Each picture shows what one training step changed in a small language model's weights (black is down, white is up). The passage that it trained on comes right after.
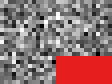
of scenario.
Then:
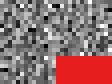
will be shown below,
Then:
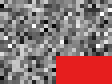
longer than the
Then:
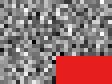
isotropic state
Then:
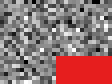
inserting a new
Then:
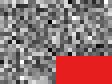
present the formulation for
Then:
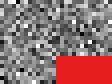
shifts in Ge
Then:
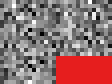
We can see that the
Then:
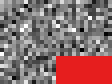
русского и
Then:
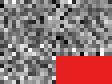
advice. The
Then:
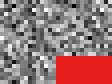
turli soʻz
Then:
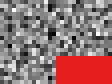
dos juros e
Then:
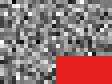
of background
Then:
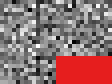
help to get
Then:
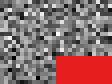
conditions de travail
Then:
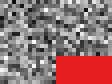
between two-proton and
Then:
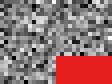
se expresan en
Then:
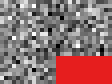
case, we have to
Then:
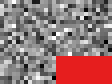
product and express
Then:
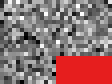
for introducing
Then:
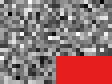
durant lequel
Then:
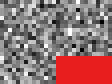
group, we
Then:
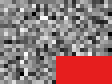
One example is the
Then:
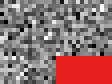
planet surface
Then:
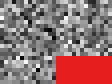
the electron created
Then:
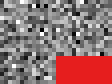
the topological
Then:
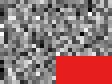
aan de ene
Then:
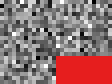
from $x=+
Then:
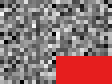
generates continuity
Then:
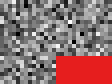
result, improves
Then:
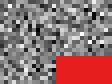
potential treatments
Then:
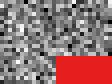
TV saya
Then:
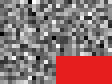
– але ж
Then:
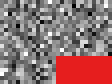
A similar study
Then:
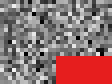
of the vector.
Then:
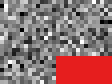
planes using the
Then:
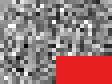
growth rate of
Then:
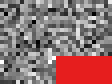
of nanopores to
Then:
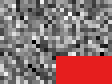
the current state of
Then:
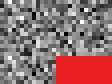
note that because
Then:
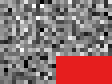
with respect to this
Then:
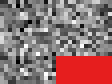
gostemos ou
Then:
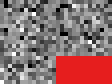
sind viele der
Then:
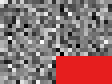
edition. 1.
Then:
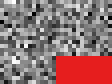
above symmetric and
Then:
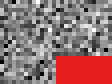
в экономику
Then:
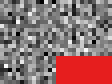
main directions of
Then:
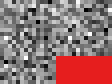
generalize to new
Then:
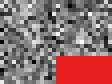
and by the National
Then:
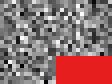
for the series of
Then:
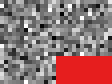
для сотен,
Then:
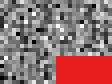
and $\phi$ yield
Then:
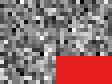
2 out of 2 VC
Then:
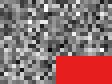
b. Livello
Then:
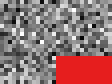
repetition rates
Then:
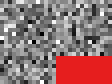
overall density of the
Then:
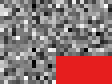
на посевах
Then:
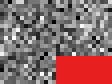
в окрестности
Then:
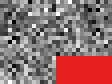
spline fit
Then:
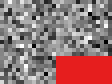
for these models at that
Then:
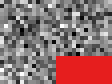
tizimini keng
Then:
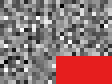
the VEV of the
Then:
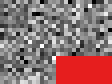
still affect
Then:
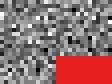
partial feedback
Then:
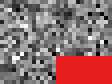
FALTA DE
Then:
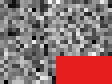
of the President
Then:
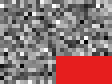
Política de
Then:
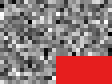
is the activated
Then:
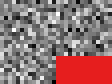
organização e
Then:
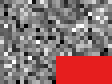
comenzado- y
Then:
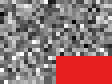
Para ele,
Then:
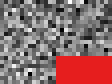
Bände in
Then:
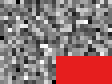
line of S14,
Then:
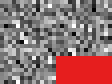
components of the
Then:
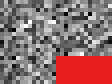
ІА НАН
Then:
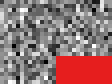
Tokyo University
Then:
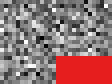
not have a significant
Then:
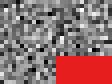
нас дуже
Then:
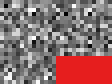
\ell_b & L
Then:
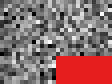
can be written as
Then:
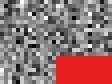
harus dipantau
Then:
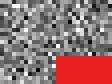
background for a
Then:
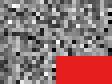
ham berish kerak
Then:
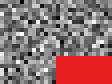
та практичного
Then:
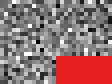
и обобщать
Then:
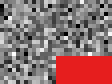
sein de votre
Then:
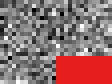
с поставленной
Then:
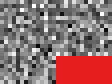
seeking truth
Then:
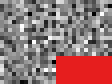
density of water
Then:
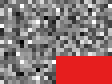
de estoque representam
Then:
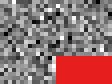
bulk Wightman
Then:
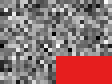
under the assumption of an
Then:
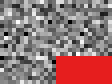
aos filhos
